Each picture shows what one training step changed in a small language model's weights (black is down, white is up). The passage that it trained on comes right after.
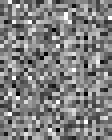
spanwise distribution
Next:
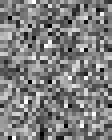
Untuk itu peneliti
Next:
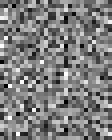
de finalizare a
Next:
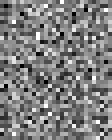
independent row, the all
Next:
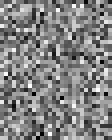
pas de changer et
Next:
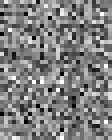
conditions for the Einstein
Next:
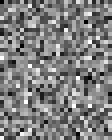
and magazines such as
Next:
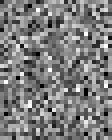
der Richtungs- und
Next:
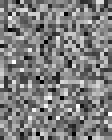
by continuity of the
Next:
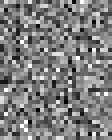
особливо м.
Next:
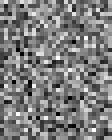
should be written as
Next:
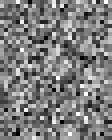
fácil pode
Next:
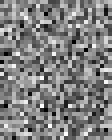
mmWave phased
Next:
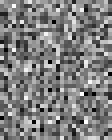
observed for the configuration shown
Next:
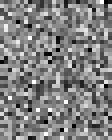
the Endocrine
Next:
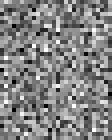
but these analysis methods will
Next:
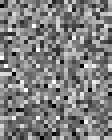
the question of which spectral
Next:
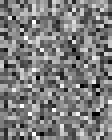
is proposed to be given by
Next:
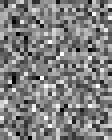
уважение к
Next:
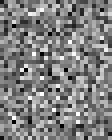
that it is indeed the
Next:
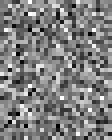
weights that remain
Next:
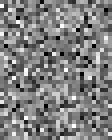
javob bera
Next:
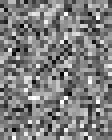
(8) which clearly
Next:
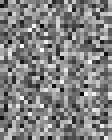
the temperature range up to
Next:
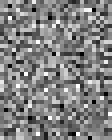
propagating on mixed
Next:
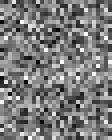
yoki kam
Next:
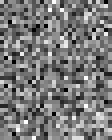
que fez e por que
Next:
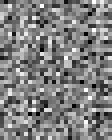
Bocetos como
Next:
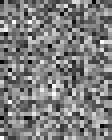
gives priority to
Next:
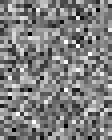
minimum work: I.
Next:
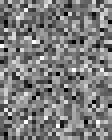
set $\Pi =
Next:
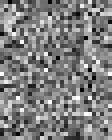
Amazonas –
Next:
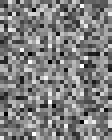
by the similar representation presented
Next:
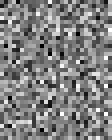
in einer Schulung
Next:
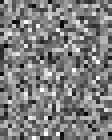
to the quasistatic
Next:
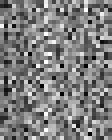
населения за
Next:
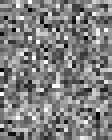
low BLER. On
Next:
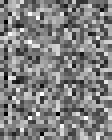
\item there are no
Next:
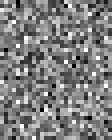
GPa must be
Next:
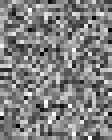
evidence of consistency of
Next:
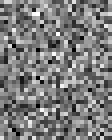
indicating that the excitation
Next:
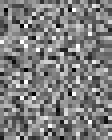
к тексту,
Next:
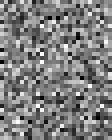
de ser nazi,
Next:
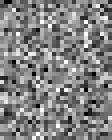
forte erotismo
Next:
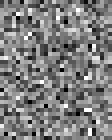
proporcionando a
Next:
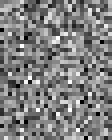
Systems: An
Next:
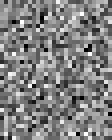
onde se proíba
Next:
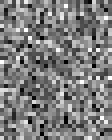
propia conducta u
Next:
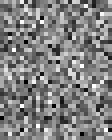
clustering is presented in
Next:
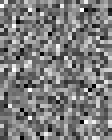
the $n$CC
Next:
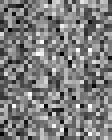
учетом их
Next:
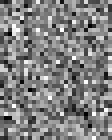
synchronized with the
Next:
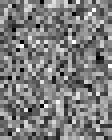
como dirigir una
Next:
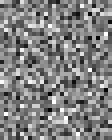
Aplikasi dalam
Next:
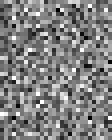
- horizontal lines,
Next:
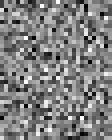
2. Cut vertex
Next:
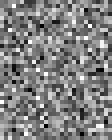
stability of cooperation
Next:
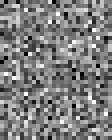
shorter form in the
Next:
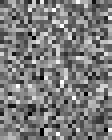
randomly and a MC
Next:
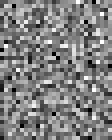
cuáles de ellas
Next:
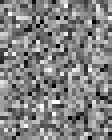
Edisi 2,
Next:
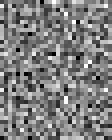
komissiyasi “
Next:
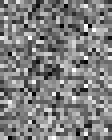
orientată pe
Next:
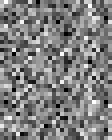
devido a confusões
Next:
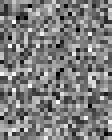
considered in this paper need to
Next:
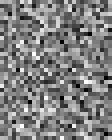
can be caused by
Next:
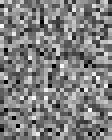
of density perturbations for
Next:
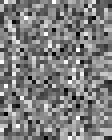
col. J.M.
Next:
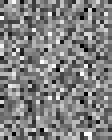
los capítulos
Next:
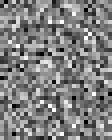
un alt scop,
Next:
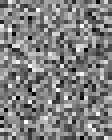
replace it by the
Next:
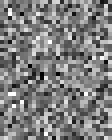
their Majorana
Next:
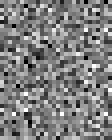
a specific GO term.
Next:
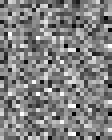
as: the ongoing
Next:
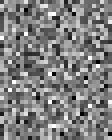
Маска –
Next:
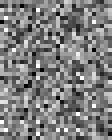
soni, dona
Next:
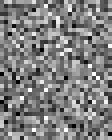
photons and $\nu$
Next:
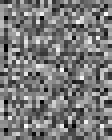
\ttbar\ resonance
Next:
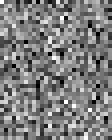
(from Pop.
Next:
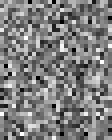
reader is then
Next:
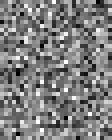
como por exemplo,
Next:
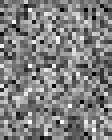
computer science one
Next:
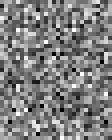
cubrir las
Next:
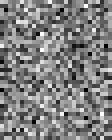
generate one event is
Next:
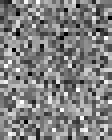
New England
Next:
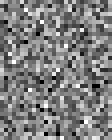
is the impact vector of the
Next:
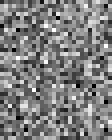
Estado do Ceará.
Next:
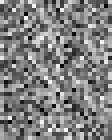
hundreds of
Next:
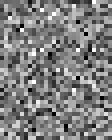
sports marketing
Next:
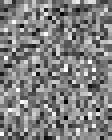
reservoir temperatures
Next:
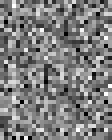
of and keep track
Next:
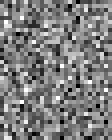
язык конца
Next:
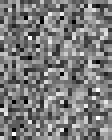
à demanda social por
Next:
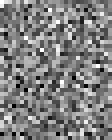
is a nonrandom
